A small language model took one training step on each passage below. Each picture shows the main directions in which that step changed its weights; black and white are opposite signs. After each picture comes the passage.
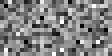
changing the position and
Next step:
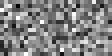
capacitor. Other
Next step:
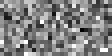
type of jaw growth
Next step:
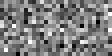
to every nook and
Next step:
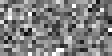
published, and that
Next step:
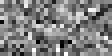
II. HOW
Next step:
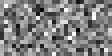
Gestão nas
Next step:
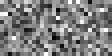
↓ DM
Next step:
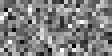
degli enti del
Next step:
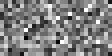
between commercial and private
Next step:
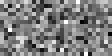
lesson with the
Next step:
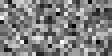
dimensions 6 km
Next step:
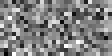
case study areas. The
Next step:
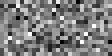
kesiapan satuan
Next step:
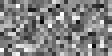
kept aflame
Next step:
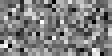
are marginalized from
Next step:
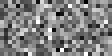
information technology in the
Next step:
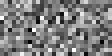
way objects are
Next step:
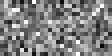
qilib yashil
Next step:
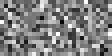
ainda, devido à
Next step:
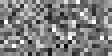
was done to identify devices
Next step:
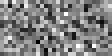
at preparation of the
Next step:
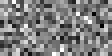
be linked to climate
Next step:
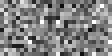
women should or should not
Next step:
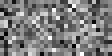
health. And the system
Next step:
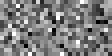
mobility in Switzerland.
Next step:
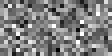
se valen de
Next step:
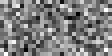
through practical experience. According
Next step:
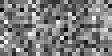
fact that it sets the
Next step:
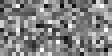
locality and Figure 2
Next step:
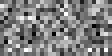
melhorar o
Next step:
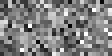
the continuum between the
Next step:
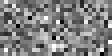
la refracción;
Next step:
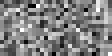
concerns related to
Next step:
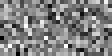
to the city areas
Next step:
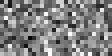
r \sin
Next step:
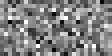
Aloud Davlani
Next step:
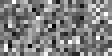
Populations: A
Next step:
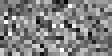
feasibility studies of
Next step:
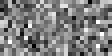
the aim of helping
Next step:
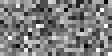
законность имеет
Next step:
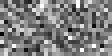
establece de manera
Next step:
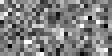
result in mercury
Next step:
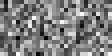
of oil recovery,
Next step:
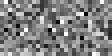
va ularni hal
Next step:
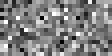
In addition, taking into
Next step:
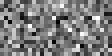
e categorias
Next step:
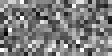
cyber world there is
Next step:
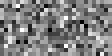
research.⁸** -
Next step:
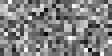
Assoc. Prof.
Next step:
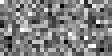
found that performing
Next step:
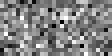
ea trebuie
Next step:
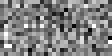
on a cost reduction,
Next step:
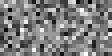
Measurement Model The
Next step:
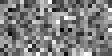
no han dejado
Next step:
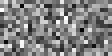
in the study of ground
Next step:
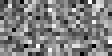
подіями систем
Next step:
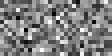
yangraydi. Bu
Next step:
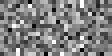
el derecho mismo
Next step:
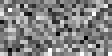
o vivido.
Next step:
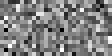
attended by Project
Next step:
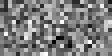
of manufacturing defects
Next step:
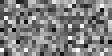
populer di
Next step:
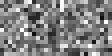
- A commitment
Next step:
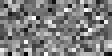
a été posée
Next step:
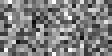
но в большей
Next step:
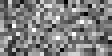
which are socially
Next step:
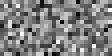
limited access to devices,
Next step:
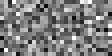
part of the early European
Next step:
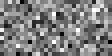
маршрут А
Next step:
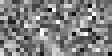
première fois
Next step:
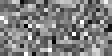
и статьях
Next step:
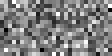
new rules that
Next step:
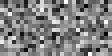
las características de la
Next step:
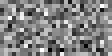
began with a
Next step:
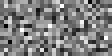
Building on
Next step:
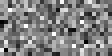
a part of the factors
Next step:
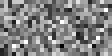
of mineral N
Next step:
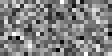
was conducted in the
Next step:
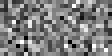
of computer vision
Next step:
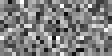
evidenciar la
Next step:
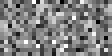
marketing research in marketing activities
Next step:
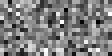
example, for a
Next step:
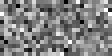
de ese primer
